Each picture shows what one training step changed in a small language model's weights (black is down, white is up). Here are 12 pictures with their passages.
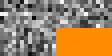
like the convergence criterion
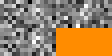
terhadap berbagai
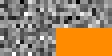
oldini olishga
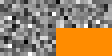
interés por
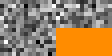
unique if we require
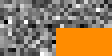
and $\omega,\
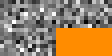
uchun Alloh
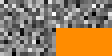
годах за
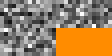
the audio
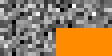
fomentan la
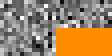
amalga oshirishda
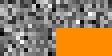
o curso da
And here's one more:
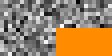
matured //
